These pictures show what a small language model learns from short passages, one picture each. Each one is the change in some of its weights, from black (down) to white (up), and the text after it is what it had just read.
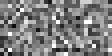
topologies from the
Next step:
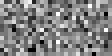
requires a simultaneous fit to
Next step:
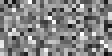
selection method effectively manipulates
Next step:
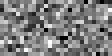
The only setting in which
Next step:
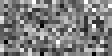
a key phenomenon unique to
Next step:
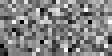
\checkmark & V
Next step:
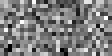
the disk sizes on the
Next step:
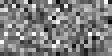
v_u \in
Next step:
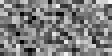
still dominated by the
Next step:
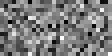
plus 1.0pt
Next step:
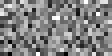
changing the metallicity to
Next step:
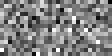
survive even in
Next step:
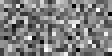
role in the derivation of
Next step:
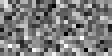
of the EM estimator varies
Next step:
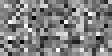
power block. Because energy
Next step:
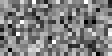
the strong sector that are
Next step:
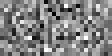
BK equation in the
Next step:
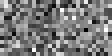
of which existence is
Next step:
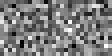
Professor at
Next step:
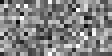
potential as function of the
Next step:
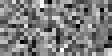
eleven times before being
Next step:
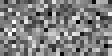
International Workshop
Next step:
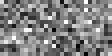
use domain wall fermions for
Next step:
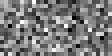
the hole-doped
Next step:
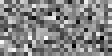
exclusion or discovery
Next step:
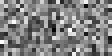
detectors, one can search
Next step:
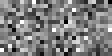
the temporal structure of transient
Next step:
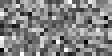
unitary is derived from.
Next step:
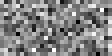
words means that participants were
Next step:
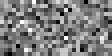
the determinant possesses
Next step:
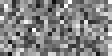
and the contribution that
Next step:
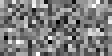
other physical fields describing relevant
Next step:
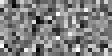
is also limited by observational
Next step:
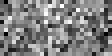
or Internet of
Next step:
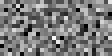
problem for MDPs
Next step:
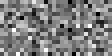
this case, the
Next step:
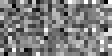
in the front of
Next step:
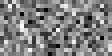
Since January
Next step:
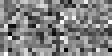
electronic susceptibility can be derived
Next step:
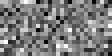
to be advantageous to
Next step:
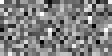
find that the relativistic corrections
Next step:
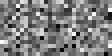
temperature will be at a
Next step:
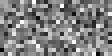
the conventional Boltzmann
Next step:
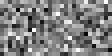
applied when the system
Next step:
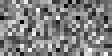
\qRAM construction
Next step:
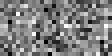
state as (b)
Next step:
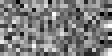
available for mining of
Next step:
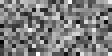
equivalent to a zero momentum
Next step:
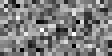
Here is a series of
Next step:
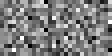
five different values of
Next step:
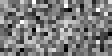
the divergence of the equation
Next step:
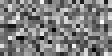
distinct terms: a
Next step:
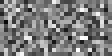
we show such correlations for
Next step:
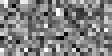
with their data. In
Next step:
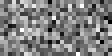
neighbors roughly a distance
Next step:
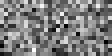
them into two sets:
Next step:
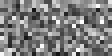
more complex linear maps.
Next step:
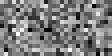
four different algorithms.}
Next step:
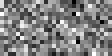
core science needs proper scientific
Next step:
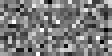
long, fundamental string
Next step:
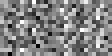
the stability of the mixture
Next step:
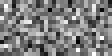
and implicit losses,
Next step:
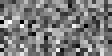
for FePc,
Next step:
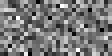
consistent with yet slightly larger
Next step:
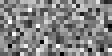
oscillations by dynamically tuning
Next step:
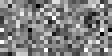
Our sample galaxies are located
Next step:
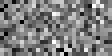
$^3$H cross
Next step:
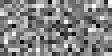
facilitate an understanding of
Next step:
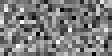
PBHs to
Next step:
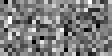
a discussion on the nonlinear
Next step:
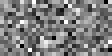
the period $T$,
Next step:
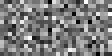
predefined tasks in
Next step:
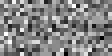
shell (and possibly its
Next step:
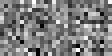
a premature
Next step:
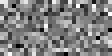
with Arecibo
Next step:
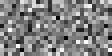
by $b >
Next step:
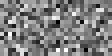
purposes only.
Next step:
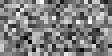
dot lines show the
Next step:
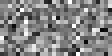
topology, different from
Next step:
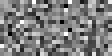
the BEC far beyond
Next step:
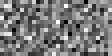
on SDR for local
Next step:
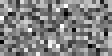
which are commonly used to
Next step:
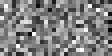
and partially longitudinal electron wave
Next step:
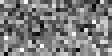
not listed in the
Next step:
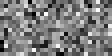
${\Delta \para
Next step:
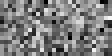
skyrmion radius in
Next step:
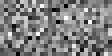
integration range ---, a
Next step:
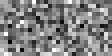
the two-body effective
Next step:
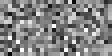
chosen as the observed object
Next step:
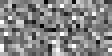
than the fourth degree
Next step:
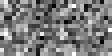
of fermions. }
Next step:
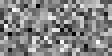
positive chirality have
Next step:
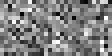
used as trial wave
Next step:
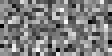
overfitting and limiting an
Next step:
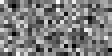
are the number of different
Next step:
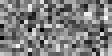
For each PDB
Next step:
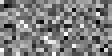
nonlocal constraints are
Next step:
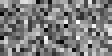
to model the appearance
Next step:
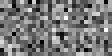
in alkali
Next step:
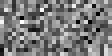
SW integrable systems
